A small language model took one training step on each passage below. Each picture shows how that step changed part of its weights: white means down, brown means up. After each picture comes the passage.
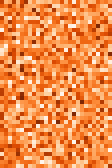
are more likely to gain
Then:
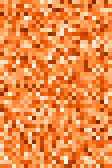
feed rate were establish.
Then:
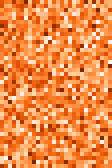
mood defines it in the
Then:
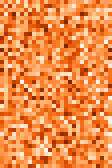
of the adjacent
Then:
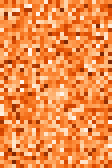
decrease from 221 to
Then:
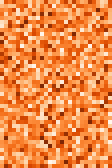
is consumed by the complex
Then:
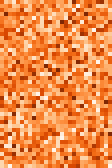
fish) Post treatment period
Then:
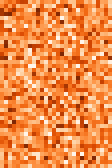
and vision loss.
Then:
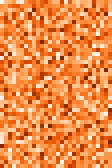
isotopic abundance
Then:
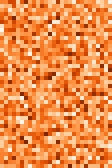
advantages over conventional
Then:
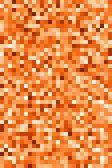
on the development of electronic
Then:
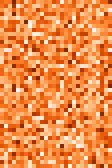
by one author at any given
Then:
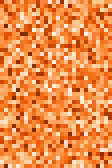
Structure 1 TEST
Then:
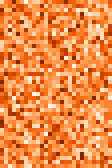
social media platforms.
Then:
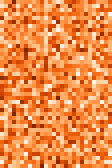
of the job has a significant
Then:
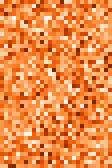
and precision) compared to
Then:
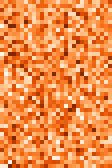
promoted to grown as
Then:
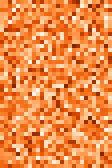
it can happen that an
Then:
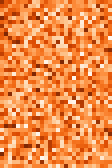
Y + Ecc. X
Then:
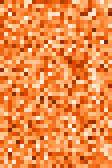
for each metric. During
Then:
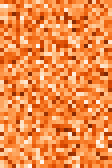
currently becoming popular
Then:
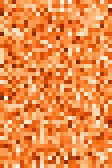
aspect in software
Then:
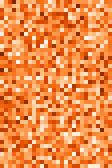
important for R&I policy
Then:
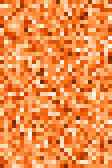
respect to stress coping
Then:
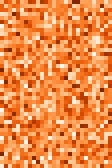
but also whom to contact
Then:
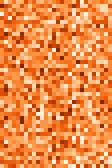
good for brain health and
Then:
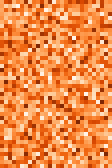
to do next. I have
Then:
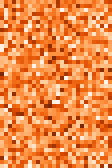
not improved over the time as
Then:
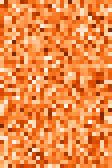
are transformed back giving
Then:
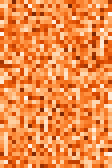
of the material are shown in
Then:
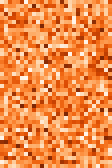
engage with the heparan
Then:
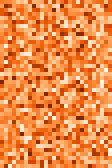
devices and the respondents'
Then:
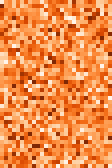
of Pebet are
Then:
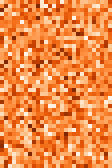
their partial view of the environment
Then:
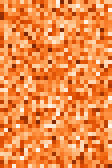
overall quality of the existing
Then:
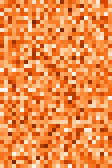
foothills of the
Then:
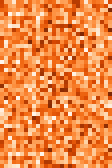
water for domestic and
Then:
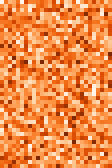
or to reverse.
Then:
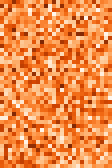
measurement of Blood
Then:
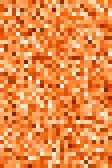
uncooked pork
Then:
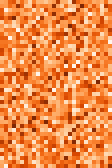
Pratt said
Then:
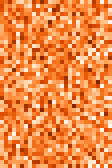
resulted in the lowest
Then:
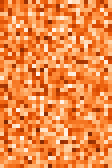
the best BER performance is
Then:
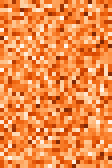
collaborative interactive
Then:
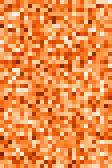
study reveals several key findings
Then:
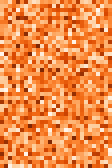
data of the past – a
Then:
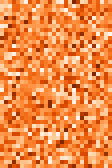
80°C using a
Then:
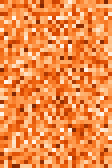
differentiation amidst
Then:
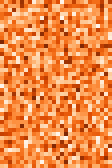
coatings, particularly
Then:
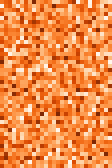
university administration.
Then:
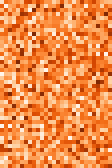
implementations are available upon
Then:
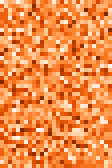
the Mesopotamian
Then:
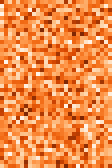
I am pleased to
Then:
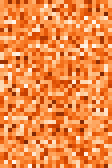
for drug possession,
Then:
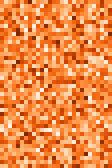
the DSP RAM
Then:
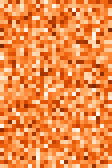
staff has to be
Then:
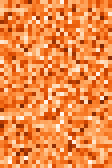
assessed during follow-up.
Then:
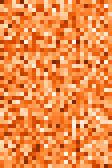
T (K) Ln
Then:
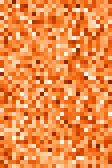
benefits [14].
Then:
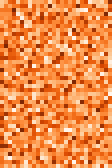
information technologies. Using a
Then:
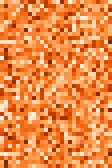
are also developable if and only
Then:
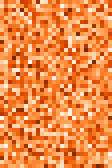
dire need for new methods of analysis
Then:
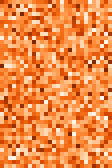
Vol 6 No.
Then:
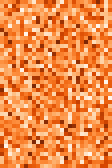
procedure, physical environment,
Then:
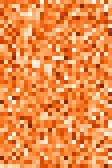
It can measure the level of risk
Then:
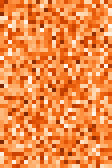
coordinated the study and
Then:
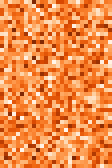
of exact mechanisms
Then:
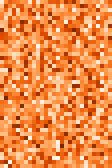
genes) were rated as
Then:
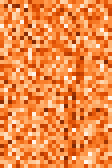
external sources of
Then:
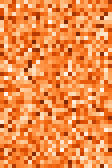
conflict of interest in this
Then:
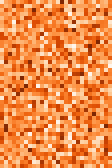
ketone concentration.
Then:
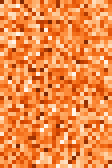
the effect of POS on
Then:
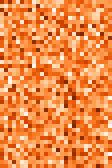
all three components of the
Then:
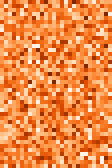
decomposition method was used
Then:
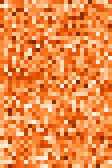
a reason for citing
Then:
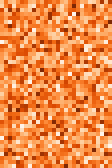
unit: 1 – fixed
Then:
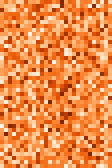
isolated and characterized,
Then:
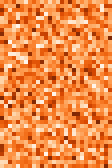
Silesian community are
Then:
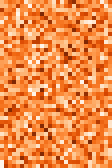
2, and 3) it is
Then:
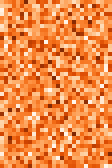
their attitude and evaluations
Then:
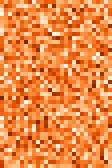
we establish crucial results
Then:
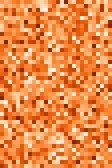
2024). The item with
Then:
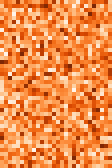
allows sensitivity analysis
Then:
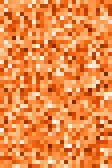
has high power and throughput
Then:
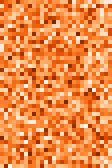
research reveals that the
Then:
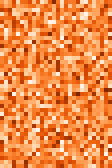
will model off our method in
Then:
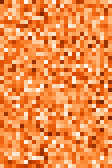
journals, you may
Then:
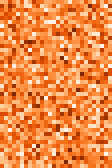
one by a few steps
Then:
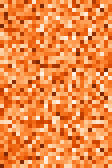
compared. According to the
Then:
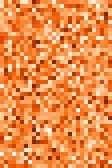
Control Board
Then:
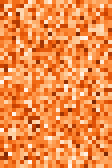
information transmission. We
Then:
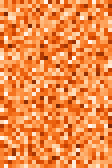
Utrecht and
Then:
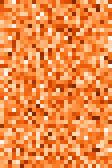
tubules were seen
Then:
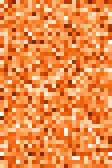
of its availability may be
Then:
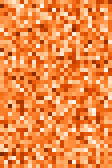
Sitompul **at
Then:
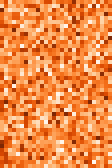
among adolescents.
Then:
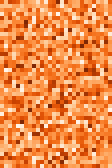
formula with weighting
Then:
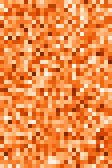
Where T_R reference
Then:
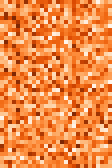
regolith simulant,
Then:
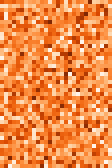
riding on the wave
